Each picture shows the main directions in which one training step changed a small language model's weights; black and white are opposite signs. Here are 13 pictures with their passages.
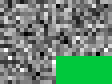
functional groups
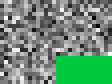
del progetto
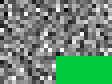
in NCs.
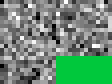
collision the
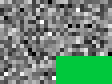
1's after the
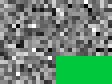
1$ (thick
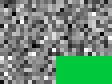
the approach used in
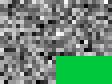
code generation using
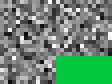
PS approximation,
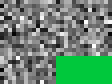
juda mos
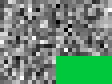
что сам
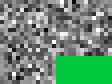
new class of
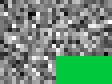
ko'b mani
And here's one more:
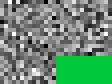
the Young's
